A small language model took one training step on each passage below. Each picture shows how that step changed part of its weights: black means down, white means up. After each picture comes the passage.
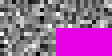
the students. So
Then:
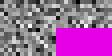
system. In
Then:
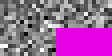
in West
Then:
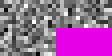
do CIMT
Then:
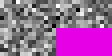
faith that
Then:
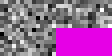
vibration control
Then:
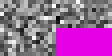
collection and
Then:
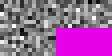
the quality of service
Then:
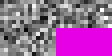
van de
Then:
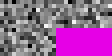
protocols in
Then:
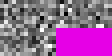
not optimal.
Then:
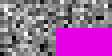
va ta'lim
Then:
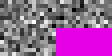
the concrete
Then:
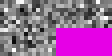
not yet know
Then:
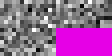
most widely
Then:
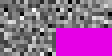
droppings were
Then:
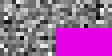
asosiy rol
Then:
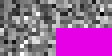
recent years.
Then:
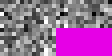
further detailed
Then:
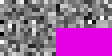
hold the potential
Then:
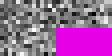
past year
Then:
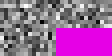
vez más
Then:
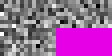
the significance of
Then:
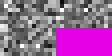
of the results is
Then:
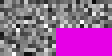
applications, the
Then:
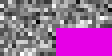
access to single
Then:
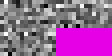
of emergence
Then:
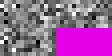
model remains
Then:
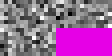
reduction and
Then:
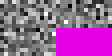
see how the
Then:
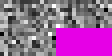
un año
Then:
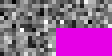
fazer o
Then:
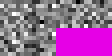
food value,
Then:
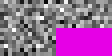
masticatory function
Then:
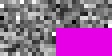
cultura și
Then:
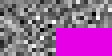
dello stesso
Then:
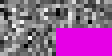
contacting you
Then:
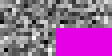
pig pen
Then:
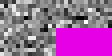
one member of
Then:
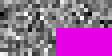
for bottom
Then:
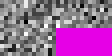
including COME
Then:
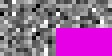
further revealed
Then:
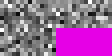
composites as required
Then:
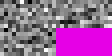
é só
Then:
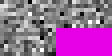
языка у
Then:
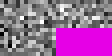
va keskin
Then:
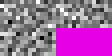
platformalar va
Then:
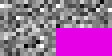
ular orasida
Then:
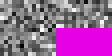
for managing
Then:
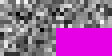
might be due
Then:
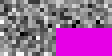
- International Journal
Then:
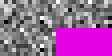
samples which were
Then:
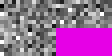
wherein the
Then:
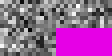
Training Professions
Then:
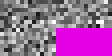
Public sector
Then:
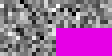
and six levels
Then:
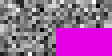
and optimized load
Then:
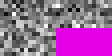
group). The
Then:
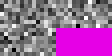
the number of
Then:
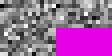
of j th class
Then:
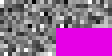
grupo de
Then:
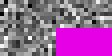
Bend is
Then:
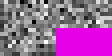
Site 1
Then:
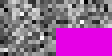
series 35
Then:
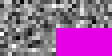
cent from their total
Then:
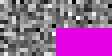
seen that the
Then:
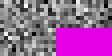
by means of
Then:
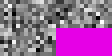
was treated
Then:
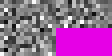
demonstrated their success
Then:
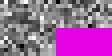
de manera similar
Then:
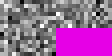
to the effect of
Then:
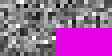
Figure 1:
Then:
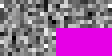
un double
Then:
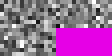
the body
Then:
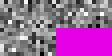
1 Аналіз
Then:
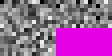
carpeta de
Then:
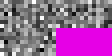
located in
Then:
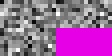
текст и
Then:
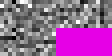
static export
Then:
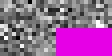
can only provide up
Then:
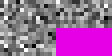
musée et les
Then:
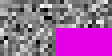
P., et
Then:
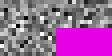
their English language learning
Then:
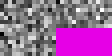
all operations with
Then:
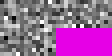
KL =
